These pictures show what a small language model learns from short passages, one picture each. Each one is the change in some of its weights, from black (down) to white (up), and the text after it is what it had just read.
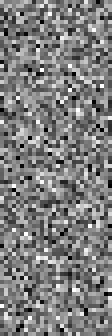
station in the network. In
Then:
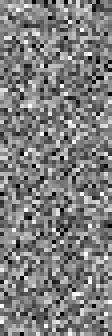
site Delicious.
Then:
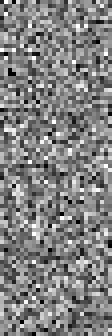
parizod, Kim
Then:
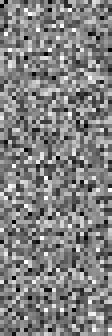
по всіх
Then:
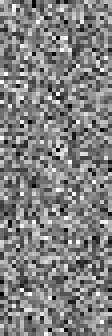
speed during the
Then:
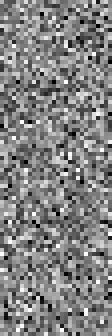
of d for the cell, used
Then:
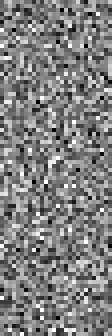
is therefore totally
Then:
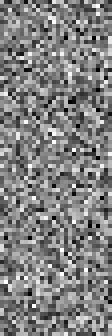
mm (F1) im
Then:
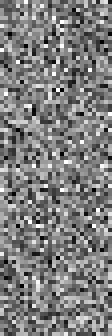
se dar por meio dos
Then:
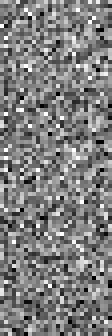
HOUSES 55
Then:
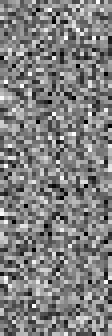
moyilligi va
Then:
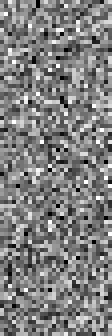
esse texto
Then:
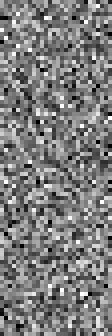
de los dos cambios
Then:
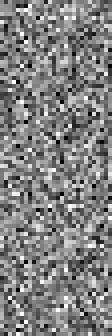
TPE in the setting
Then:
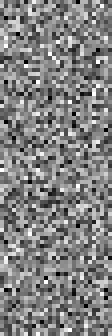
por suposto, a
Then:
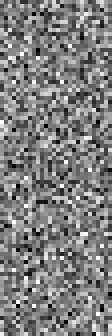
design alternatives. The
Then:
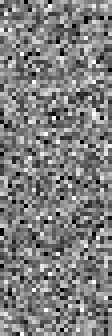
сегментах –
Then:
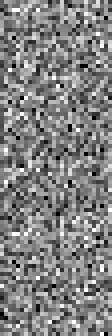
\Dz\ mixing
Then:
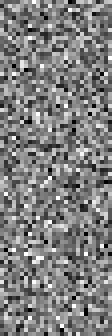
the importance of educating both
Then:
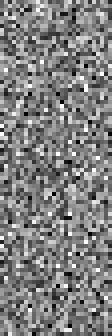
the algorithm is
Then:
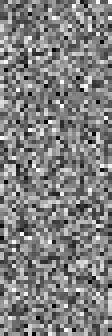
The behavior of the
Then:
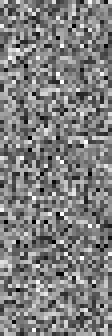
events. These findings
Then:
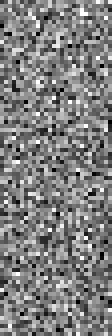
different prescriptions have
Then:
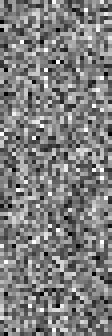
is Gaussian at all
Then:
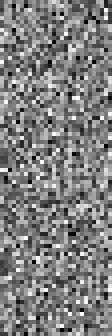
videos, etc.
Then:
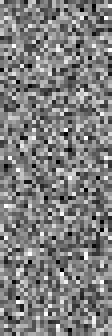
the parameter space at high
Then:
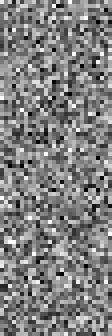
fonction, les
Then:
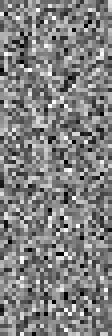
energy requirement for the
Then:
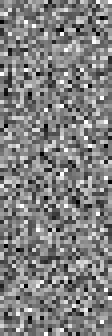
with their team to complete
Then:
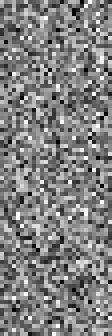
II, Dup = in
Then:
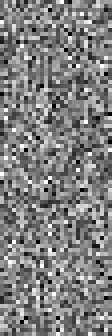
given by $$2a b
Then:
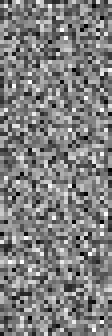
from fast to slow
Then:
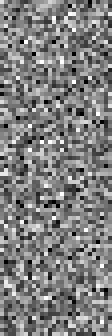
Data will be available
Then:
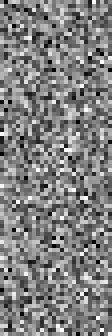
The supercell used to
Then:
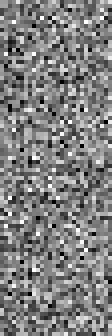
niet als hij
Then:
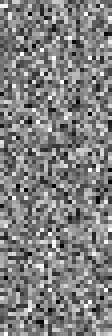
the author's view.
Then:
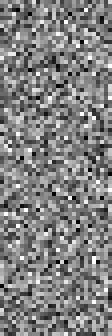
growth of heavily
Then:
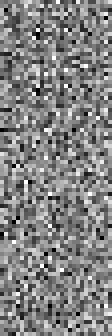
speciosa*, and
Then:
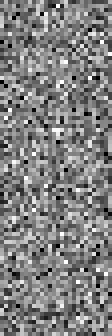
as E-DNA.
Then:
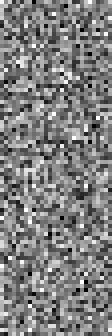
hasta el salón en
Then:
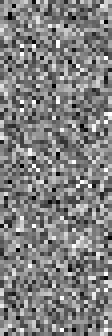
qabul qilish
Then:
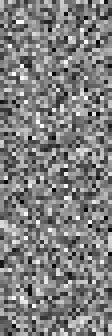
in an increase of the
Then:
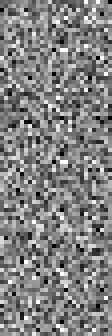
Protocol and hence
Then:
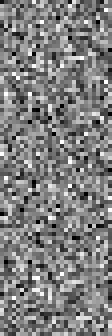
was computed from the
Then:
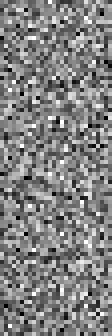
and society and
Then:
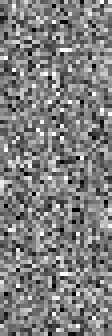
que coloque a vida
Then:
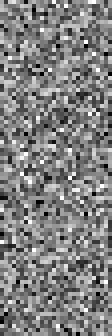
to boundary terms. This
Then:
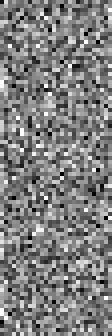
del análisis de
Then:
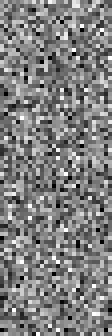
payoff may have different
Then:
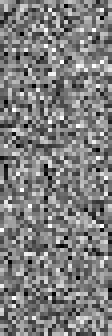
three different values of preheating
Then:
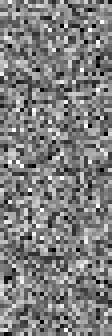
hours following an acute
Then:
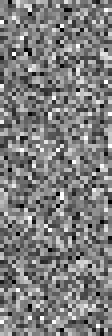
coordinates involves
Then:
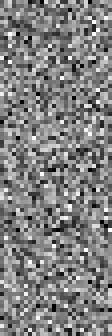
and/or publication of
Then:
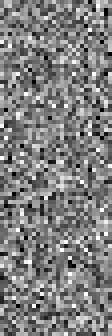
are used as a filler
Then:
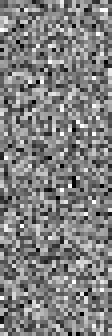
I am responsive to
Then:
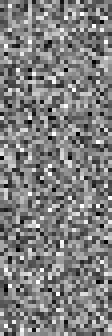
pregnant women
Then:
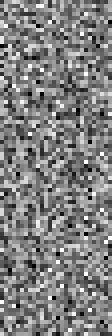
research, this issue has
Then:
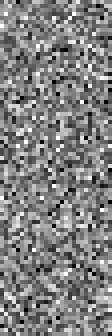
not changed, even
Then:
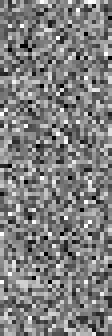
ratios of associated
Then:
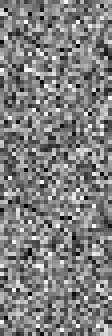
a rămas o
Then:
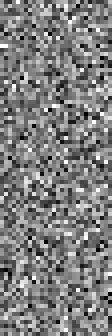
in-depth look
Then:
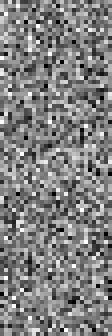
of Harmonics on the
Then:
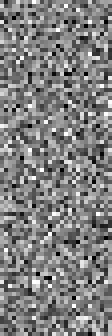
importance of affordable
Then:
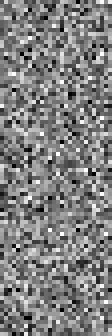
develop a clear road of
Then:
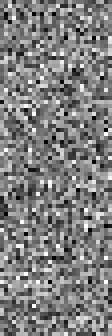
moves over at least
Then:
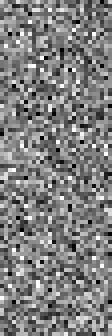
ensured that the
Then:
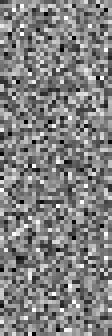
which is proportional to
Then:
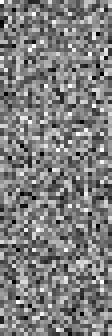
production rate at leading
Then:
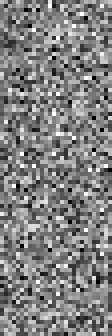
displays. During the
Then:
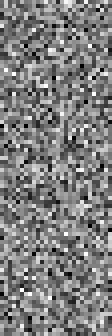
optical measurement of the
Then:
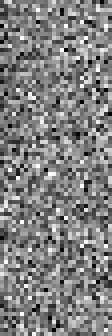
{}; \node[inner
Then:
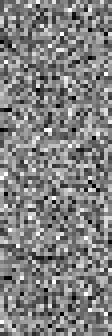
heterostructures and
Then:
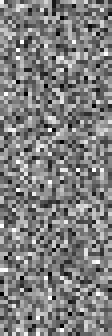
at high pressure, the
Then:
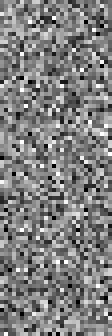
Open Access process
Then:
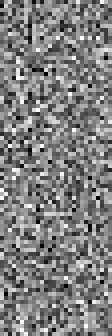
finding, MC is only
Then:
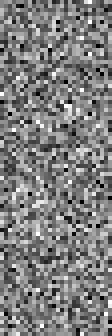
reaction temperature in the
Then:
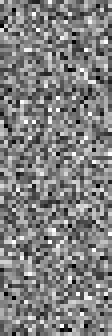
Nafarrate, J.
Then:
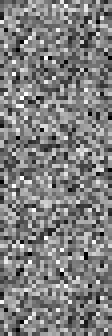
of the RRC.
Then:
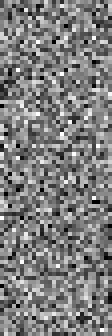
souci. Durant
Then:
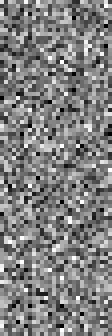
y amateurs, por
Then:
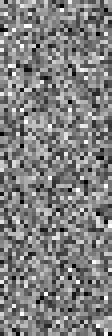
-- linear response
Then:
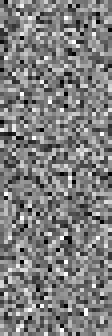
to the shock coming
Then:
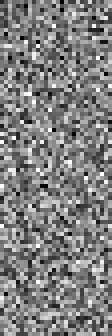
The partners include the
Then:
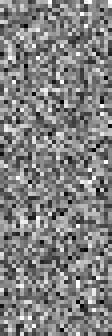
time. The record, which
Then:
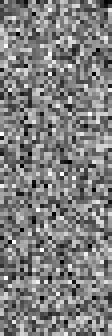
suggesting that they were
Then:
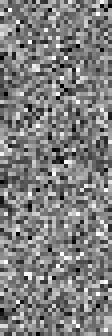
ook zinvol om
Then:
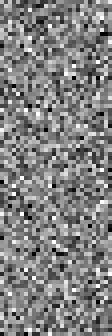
Department of the
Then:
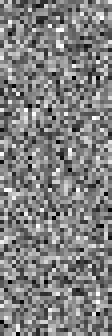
Departamento de
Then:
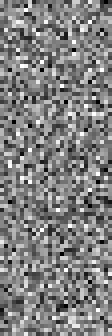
name pH SiO
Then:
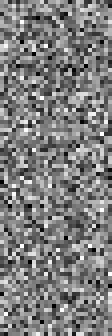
key properties of the
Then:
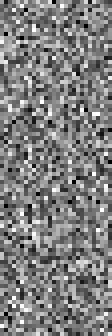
n$ can be characterized by
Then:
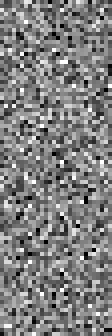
can infer the law
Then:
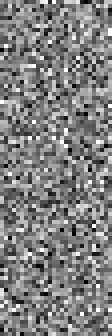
a quantidade de
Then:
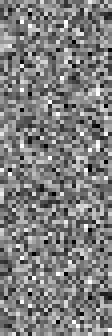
number of errors over the
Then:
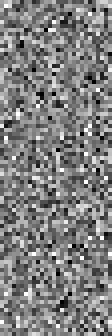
shown as a function axis
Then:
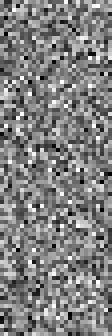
but also for those who
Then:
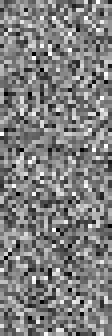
are real and positive.
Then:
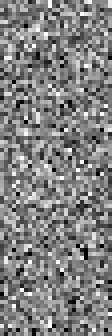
based on the recorded
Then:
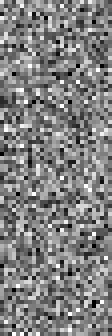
and group visit, where they
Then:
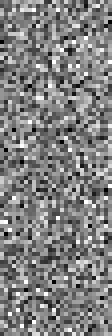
ainda é feito
